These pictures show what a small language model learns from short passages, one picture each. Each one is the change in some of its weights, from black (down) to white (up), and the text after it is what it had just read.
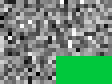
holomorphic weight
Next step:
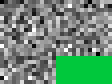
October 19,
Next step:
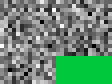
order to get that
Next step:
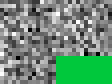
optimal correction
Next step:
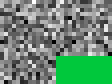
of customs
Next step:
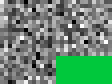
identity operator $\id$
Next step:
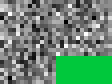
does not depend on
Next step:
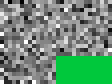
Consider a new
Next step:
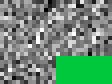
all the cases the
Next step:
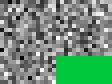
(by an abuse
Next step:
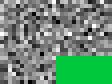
graph (cf.
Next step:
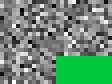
la forza agente
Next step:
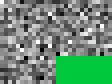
by the International
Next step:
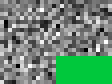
pair of disjoint
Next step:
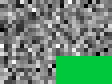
el arquitecto
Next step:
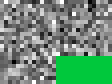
ne consegue che
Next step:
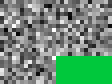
exterior de um
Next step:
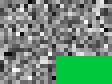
on $S$ is the
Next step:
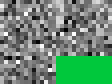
problems of the same
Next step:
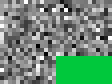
we find that some
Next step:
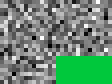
that for any $\ze
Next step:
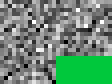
state random
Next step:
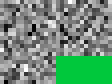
fin de conocer
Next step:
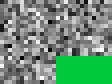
n$ are modulo
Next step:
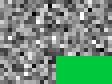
Then there exists a number
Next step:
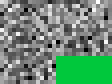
any fixed integer
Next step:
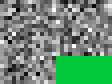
obtain very good
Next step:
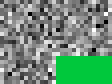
como parte del modelo
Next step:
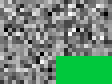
positive for the largest
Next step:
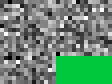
for a vector of the same
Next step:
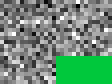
a sua enorme
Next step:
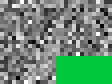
say that $f$
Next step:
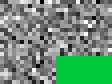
se localiza en
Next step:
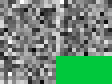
always mean
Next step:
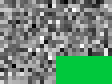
sees $y$. If
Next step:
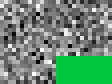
are explicitly
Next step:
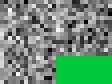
в течение
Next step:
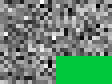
capable of using
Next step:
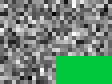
of the original
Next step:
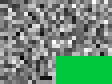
останніх 5
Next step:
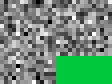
the maximal
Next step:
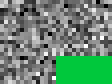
for beregning av
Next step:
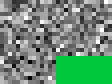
Let $E$ be a
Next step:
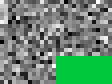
substitution of which
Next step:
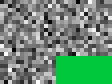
mesh. Sen
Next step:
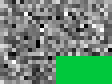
complex structure. The
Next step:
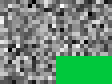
arcs has length
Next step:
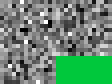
field. Now we
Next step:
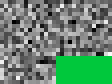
remaining values
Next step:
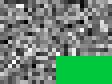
\geq$ and $x
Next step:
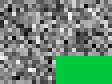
bolaning har
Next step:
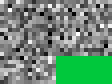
distinguish a
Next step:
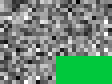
Let~$A$ be
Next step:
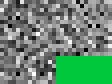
conclusion (\ref
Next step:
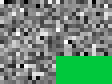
the present paper.
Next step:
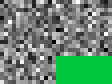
of threshold
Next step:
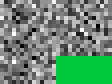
calculating what
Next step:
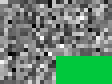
if $\epsilon$ defines
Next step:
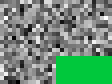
because we
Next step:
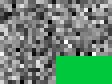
set. Applying
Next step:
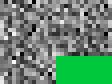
restricted to
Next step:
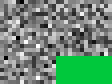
smooth of
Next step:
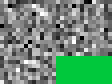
gerações, onde
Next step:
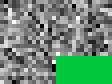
назвали ее
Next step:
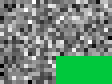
di un'azione
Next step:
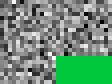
da formação de
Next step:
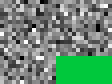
Ministerio de
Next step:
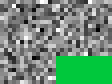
Tang and Li
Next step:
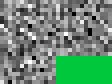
frequência do
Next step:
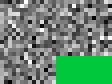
and conservative linear
